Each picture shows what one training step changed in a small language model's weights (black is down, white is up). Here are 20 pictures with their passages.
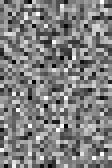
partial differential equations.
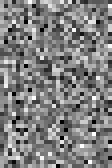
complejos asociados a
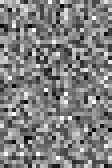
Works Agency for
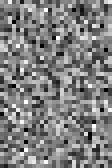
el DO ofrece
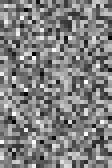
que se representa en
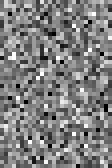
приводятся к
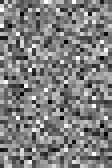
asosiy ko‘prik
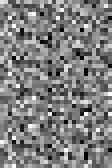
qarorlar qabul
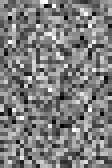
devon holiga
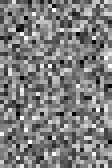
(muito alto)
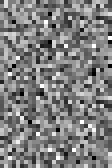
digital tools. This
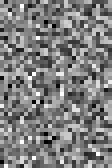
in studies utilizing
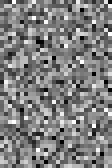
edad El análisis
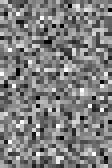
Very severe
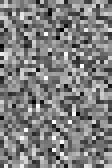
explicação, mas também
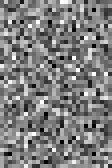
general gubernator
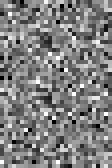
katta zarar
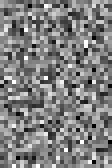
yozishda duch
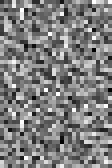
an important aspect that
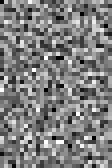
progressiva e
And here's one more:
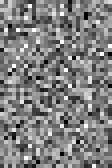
nécessaire et
